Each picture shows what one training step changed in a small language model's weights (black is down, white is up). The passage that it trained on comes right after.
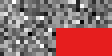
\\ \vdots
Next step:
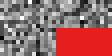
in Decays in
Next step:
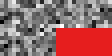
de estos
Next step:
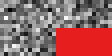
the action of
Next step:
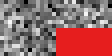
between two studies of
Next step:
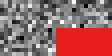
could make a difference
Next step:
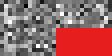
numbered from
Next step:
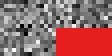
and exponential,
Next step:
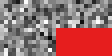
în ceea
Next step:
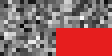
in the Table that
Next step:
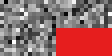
locations in
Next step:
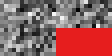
that the edge of
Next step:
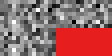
data essential for
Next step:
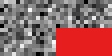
well. The relative
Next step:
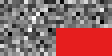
студентов в
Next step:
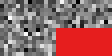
this limit requires a
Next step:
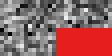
of the NAS
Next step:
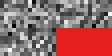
method at parton
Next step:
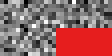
unter einer
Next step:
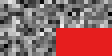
de autores
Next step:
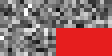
some sessions
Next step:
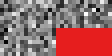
most threatening
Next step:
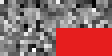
approach, they can
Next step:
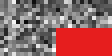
is a matrix of
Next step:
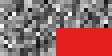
energy side of the
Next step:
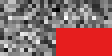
in this work.}
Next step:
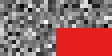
exact linear solution and
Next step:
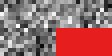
reveals the difference
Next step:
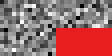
The conductivity tensor
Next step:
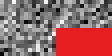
is calculated. We
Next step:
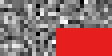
input from Port
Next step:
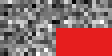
Le contrôle
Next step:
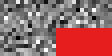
uncorrelated time
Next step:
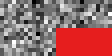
transition is that of
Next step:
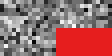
Model at high
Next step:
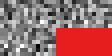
Educación y
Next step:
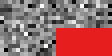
seu público e
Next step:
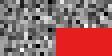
commercial bulk
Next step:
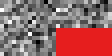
initial momentum direction of
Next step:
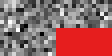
for twist number
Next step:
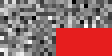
Num amplo
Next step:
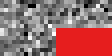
posto que,
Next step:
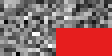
the inverse of
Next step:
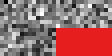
the partition functions
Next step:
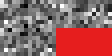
that, also in
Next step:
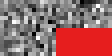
ve lisans
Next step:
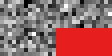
found to be
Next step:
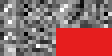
moved onto
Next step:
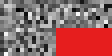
first step towards the
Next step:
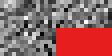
in local basins.
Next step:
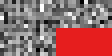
uchun odatlangan
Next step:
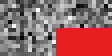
offer general
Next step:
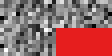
minima are
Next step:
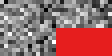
combinations of
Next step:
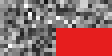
the phase distribution at
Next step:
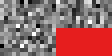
which will be
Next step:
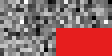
elastic thresholds
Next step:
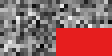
models), the change
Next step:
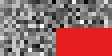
timing is
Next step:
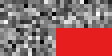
shell (e).
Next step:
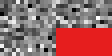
focalizando na
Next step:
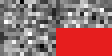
tizimida bolalarning
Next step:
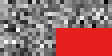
by Xiang
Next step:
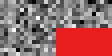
it is now.
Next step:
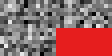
on stroke
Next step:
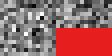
the system is
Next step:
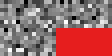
have lead to
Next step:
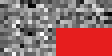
uma mão
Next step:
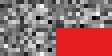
La salud
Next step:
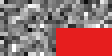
internationaux des
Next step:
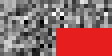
masses in the
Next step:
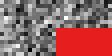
the free will of
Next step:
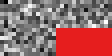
principle of continuity
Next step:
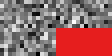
sample #2
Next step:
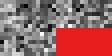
of $\langle
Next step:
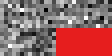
the timescales
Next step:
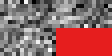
of the Lagrangian velocity
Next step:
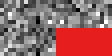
%displace the
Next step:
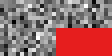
qurish fan
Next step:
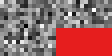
mass, so
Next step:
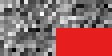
section of the metric
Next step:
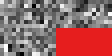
that is extended in
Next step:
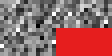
energy with surface energies
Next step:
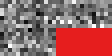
this is demonstrated in
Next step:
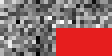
and has the
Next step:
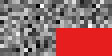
досліджень у
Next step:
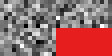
to‘liq tahlil
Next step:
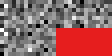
four days,
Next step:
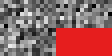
the superficial
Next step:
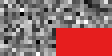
theory preserves
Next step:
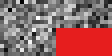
the screened
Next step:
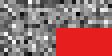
bor" (في
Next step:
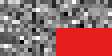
flexibility to
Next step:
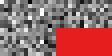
diode consisting
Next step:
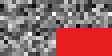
small at large
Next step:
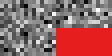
Leuven :
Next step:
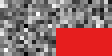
& Lee,
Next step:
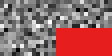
principle fixed through the
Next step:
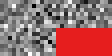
zeros in
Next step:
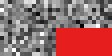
assuming dispersions
